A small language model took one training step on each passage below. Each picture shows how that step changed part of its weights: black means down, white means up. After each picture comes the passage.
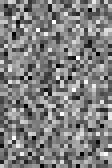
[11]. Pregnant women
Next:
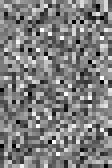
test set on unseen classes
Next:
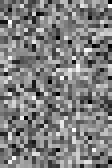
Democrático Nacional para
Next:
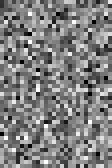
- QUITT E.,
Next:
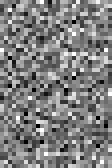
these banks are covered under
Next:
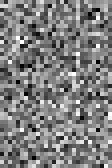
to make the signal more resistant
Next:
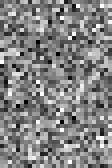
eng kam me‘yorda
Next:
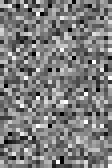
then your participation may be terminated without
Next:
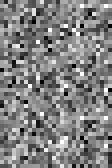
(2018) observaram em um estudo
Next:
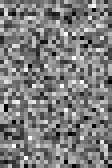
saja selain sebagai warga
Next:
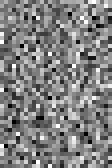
D., Blankenberg,
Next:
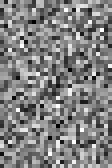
a los 3 años el
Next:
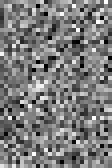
limitation is the lack of
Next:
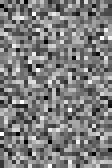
în gestionarea unor
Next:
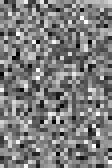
Aligned Studies scope
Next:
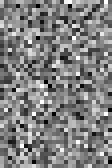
sample did not confirm these conclusions
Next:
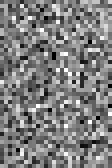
material devido à expansão do
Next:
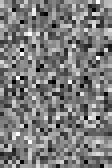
Electronics & the Environment*,
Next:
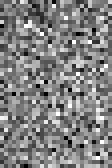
тренувального процесу,
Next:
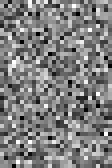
bulgare post-communiste
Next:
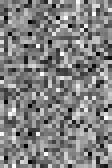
Bacigalupo et
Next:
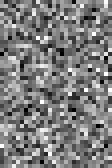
of Zillennial generation group
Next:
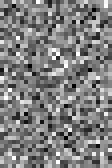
and mechanical properties. A comparative table
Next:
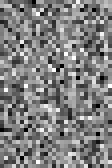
have evolved as highly efficient systems
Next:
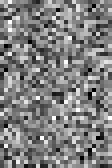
ordenándolos en el
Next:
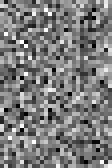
of the Population Mean for
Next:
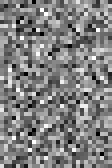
Napalm Strike,
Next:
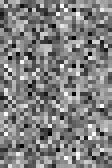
e o município de
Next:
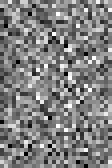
до такої величної події
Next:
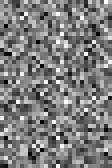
Ин-та механики
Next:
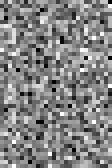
go'zal narsalarni
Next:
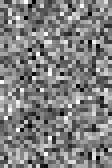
yeso agrícola y
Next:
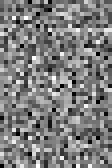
et les « mous »,
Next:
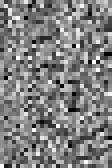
y muy sencillo de
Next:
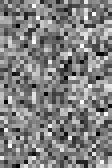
EMANE Comm Effects
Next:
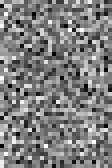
matrix plate high density polyethylene
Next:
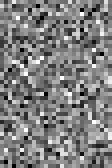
effect on the potential when the minimum
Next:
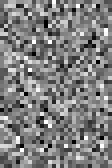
of Voice Control to control the
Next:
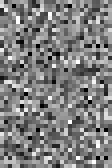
seen in both clinical practice and academic side
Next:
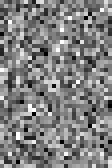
por alimentos de 20% nos
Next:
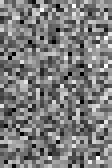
extensive research on micro-timing
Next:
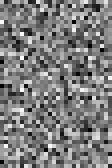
low level state (LLS),
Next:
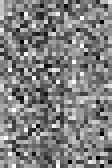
персонализация образования
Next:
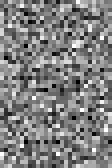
maleic anhydride
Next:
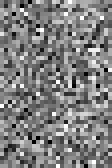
growth and biomass production.
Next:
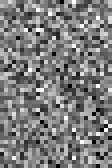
renewable energy consumption.
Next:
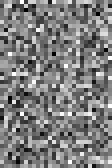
in large measure upon the properties of materials
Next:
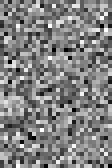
According to the author, A.
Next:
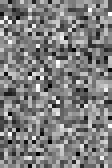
/ age / gender / sex and other
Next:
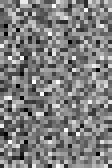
доходячи 3 см до
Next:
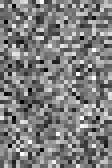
lack of academic progress. In his
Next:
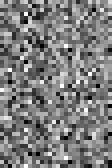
рецидивов развития
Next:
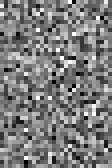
yielding in metal matrix composites.
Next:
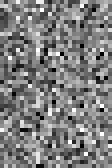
concentrated in Java, while regions
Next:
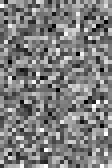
in nephroblastoma
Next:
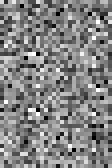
yaratish belgilab berildi.
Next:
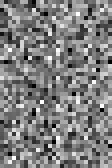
como por exemplo: o conhecimento
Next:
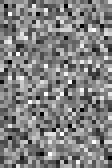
NW 15 стран показал,
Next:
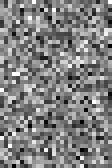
Fazit und Ausblick.....
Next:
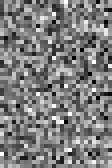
and opponents that were either
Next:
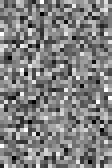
report of the British House
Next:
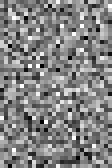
davr, uning turli
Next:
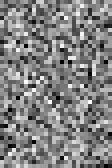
de Direito Público.
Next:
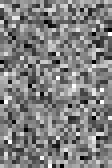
dari unit terkecil di
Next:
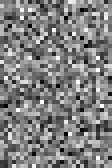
chapter. Both authors
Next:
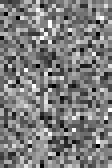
equipped with a Land Rover
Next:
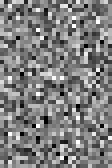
at least an additional request to the
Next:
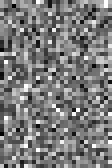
and development. Consequently,
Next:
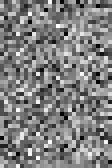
DI LORENZO,
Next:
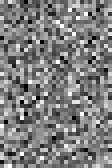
used include Copernicus
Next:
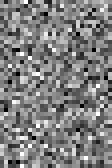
surfaces - Image
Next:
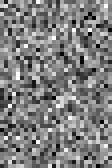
for excess pages. A
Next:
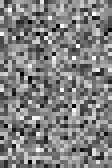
several microbial taxa, such
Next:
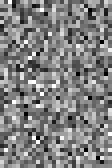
позднего реализма
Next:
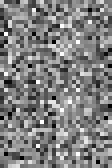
la diferencia no es
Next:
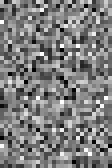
lower rate, yet keep
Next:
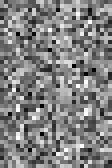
de sentido que no se deja
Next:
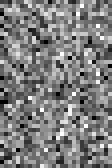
que pueda repetirse en diferentes
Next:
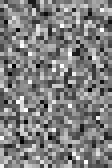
que la función del Poder
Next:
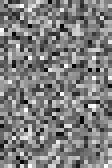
an online platform where people use sounds
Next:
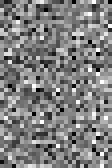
cape limits. which then first
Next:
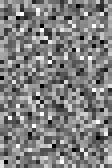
strengthened transmission grid over international
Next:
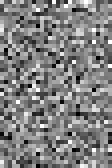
biri – sarlavha.
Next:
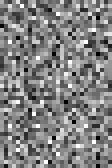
Nederlandse recht de
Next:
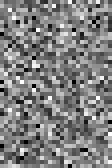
În acest scop,
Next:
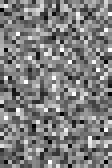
as a bridge. However,
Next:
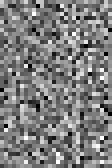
formation of logical literacy serves
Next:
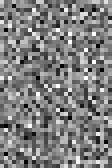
this ones are ambiguous. If
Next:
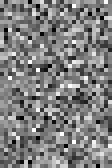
input torque is necessary to maintain a
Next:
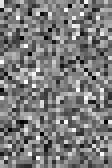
done in this paper are implemented in the
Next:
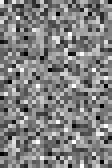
chiqarish va xizmat ko'rsatishdagi
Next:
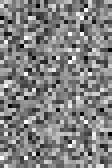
қизил қон
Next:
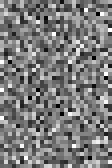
таъсири. Уруғ
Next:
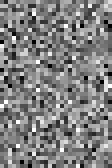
(bright normal). All the children
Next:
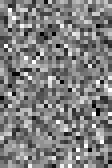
En effet, la p-value
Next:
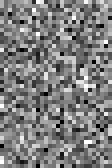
the parallel sorting algorithm
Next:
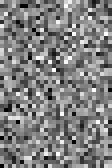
head of the local grassroots
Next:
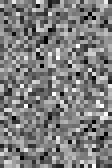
is essential. In particular, decisions
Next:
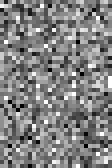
bilan farqlaydi.
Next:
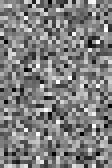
edema in caprine
